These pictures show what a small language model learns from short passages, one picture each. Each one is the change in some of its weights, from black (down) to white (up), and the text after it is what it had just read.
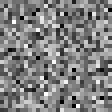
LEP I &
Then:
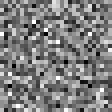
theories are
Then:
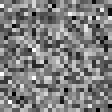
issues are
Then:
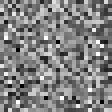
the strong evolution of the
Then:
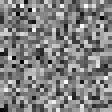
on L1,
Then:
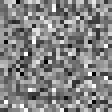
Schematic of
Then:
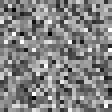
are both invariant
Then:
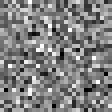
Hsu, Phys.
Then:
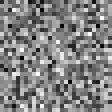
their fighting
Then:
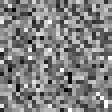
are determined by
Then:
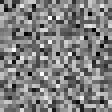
programs to
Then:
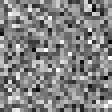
basis for the
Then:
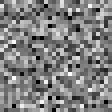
drawn much
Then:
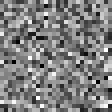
as the following: A
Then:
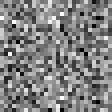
of the CI are
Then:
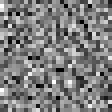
of the analytical
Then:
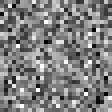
with the selection of
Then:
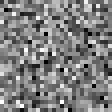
such set is in
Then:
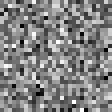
for a lack of
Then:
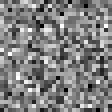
rules but
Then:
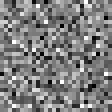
pinholes are
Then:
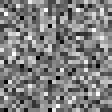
analysis' also does not
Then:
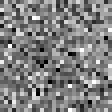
among many
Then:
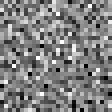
the partial PB
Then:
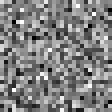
is connected.
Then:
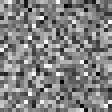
while trace-based
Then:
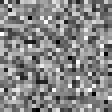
global scattering
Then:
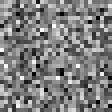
be used in the
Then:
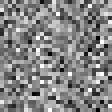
the DM wind
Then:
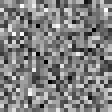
this way, we
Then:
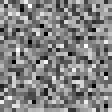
order to describe a
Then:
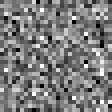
differ from each other
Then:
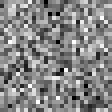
application of
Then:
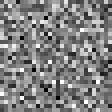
Following the standard
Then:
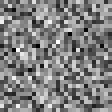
are applied
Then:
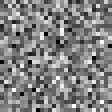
We briefly
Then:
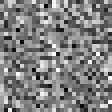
by the US
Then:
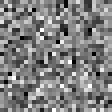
can be decomposed
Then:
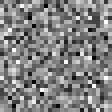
other hand, for
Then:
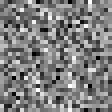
two ends of
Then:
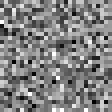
best scores
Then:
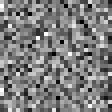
of the resultant
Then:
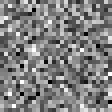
have been extended
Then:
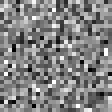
a given date or
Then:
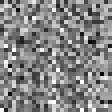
a specific simulation
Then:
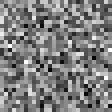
incomes, we
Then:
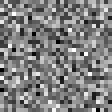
peak at around
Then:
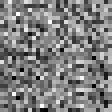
space but also more
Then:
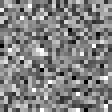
how this physically
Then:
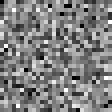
due to the combined
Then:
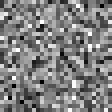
norm. In this
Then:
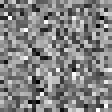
two dielectric
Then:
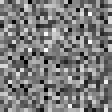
account of the
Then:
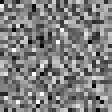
to an even stronger
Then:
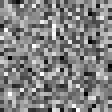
a function of temperature was
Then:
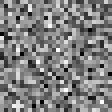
derivatives to
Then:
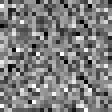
of that block in
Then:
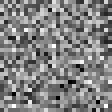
the model to obtain
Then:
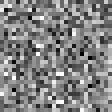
use a decision
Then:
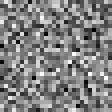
point of view of
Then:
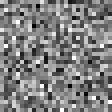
layers of
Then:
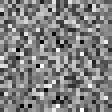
the chemical
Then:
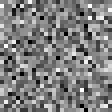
of unobservable
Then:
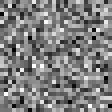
with the minimum at
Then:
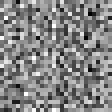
a damped
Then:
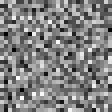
shows the variation of
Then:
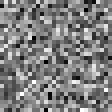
assessed by
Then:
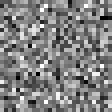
credit card
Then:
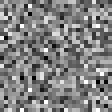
third important parameter
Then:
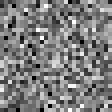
in revised
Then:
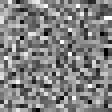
excitation temperature of
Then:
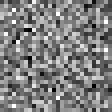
and\ \bibinfo
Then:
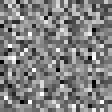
We should note here
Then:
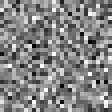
a given energy is an
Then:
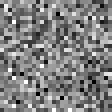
specific data structure
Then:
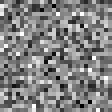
or helical
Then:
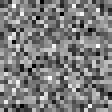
than quasars
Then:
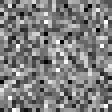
with real index of
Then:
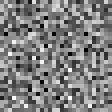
in the second panel
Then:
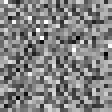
of curvature
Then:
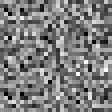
= {The Journal
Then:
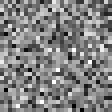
the calibration
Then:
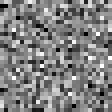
states (electron
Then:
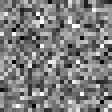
infrared. The
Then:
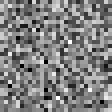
in the range of
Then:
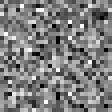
the kidneys
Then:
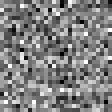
and driving
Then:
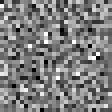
to orbit.
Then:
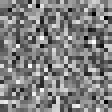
entering the
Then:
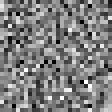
of the distributions at
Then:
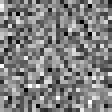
of the perturbation
